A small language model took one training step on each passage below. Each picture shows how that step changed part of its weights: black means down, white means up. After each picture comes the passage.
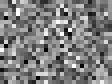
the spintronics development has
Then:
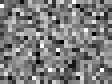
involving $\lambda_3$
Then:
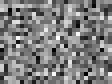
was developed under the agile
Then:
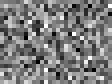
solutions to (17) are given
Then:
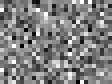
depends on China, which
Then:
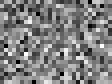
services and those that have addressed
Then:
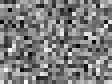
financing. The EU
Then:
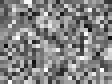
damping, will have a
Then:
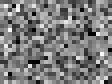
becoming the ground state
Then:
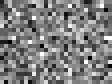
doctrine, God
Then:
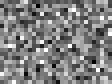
atoms as a function of the
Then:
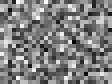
can be ignored.
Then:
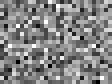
would prefer not to use
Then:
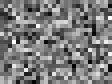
associate values of $\beta$
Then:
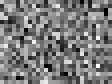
46 Soft Set
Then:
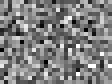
as its lead. However, when
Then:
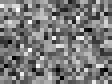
are essential for achieving accurate
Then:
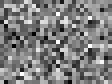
to be strongly connected to other
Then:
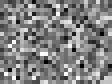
used in this step, as
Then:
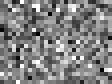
is given in terms of an
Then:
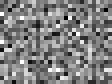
≈ 5 days to
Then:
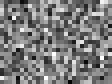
No significant difference in the FCR
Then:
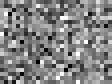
$\ell \in L$ with
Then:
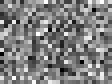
sewerage plants and
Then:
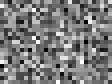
\infty} L_\lambda -
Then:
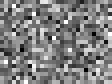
published. The present effort
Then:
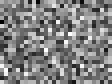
than S1. S6
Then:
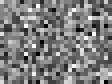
LR, and RF over
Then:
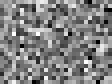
subsidy, while the
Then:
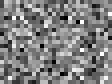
crops. Direct
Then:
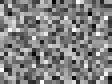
fact that the higher educational level
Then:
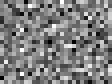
stove) receive power from
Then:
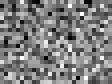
have coronal luminosities that are
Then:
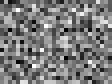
details on its core functions. It
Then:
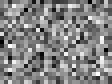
work we have investigated the changes
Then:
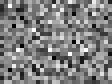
Hitchin equations consist in
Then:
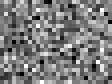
as a one-dimensional chain:
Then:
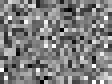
exactly similar to that described under
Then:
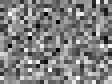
between figures 6 and 7,
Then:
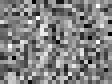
good incorporates different
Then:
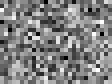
empty. We use
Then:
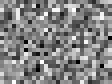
is a crime, and a
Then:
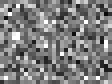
is still lacking in several
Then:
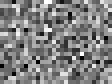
1.03 Structuring
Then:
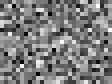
the transverse acoustic
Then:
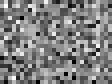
uniquely. In general,
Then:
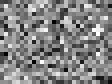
that the teaching and learning of
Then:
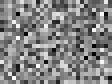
the start index and the length
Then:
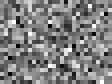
repose, compressibility
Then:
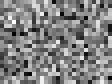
seeds for the next
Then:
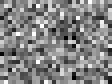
\end{gather} where
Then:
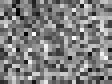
in the decomposition of the
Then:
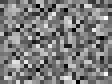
that these techniques can effectively
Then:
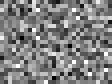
their driving sources.
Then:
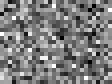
are initialized as $\mathbf
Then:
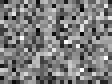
have quoted values of
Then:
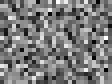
plots. Translation
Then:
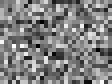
this system. \\ One of the
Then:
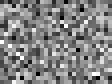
have been equated to the value
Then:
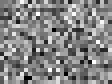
VAEs; \item We
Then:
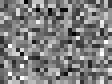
than that for the dense one
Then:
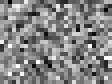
this study is to explore
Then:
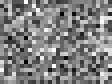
determined by signal prefixes over
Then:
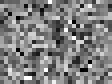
of convention: It reflects
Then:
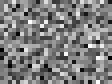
they want to do so.
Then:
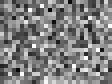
Among the possible choices,
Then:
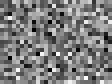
- democracy in
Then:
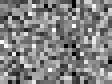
questions plus an optional
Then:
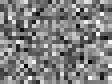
These comprehension skills must
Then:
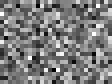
to almost one year corresponding to
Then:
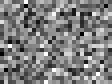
the associated holonomies
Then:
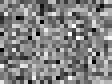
Red: Appointment |
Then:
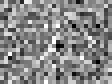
Limitations include:
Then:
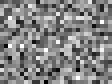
on how to use it and
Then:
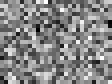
about the research and let the participants
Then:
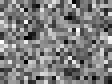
the SiV$^-$
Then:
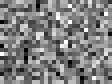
``saturation effect'' is
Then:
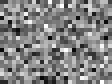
individually. In the event of
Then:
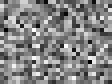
then that might not look
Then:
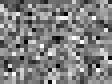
For consistency of the equation,
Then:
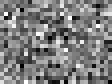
India: A Structural
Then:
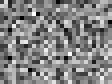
the study. The purpose for
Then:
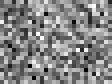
Islands. The
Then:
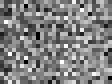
signals for the sensing of
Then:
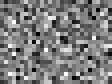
derived from both differential evolution and
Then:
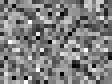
tweets in 2017 , and
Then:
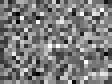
by several orders of magnitude
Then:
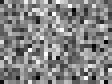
empoderar y
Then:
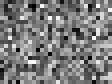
usually studied by computer simulation
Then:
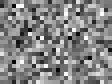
we have an 8-qubit
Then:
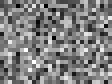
presented in quiet or in
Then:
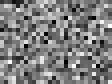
a classical memory. In the
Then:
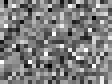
40$ features as shown in
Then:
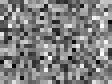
extensions the integral over the
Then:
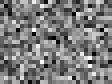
mobile application which will perform
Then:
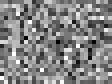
of organizations are mostly
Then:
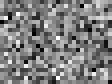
the Monte Carlo
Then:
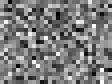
R&D, integrate
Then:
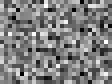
a commercial SLD
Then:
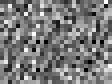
Fig. 4. The obtained
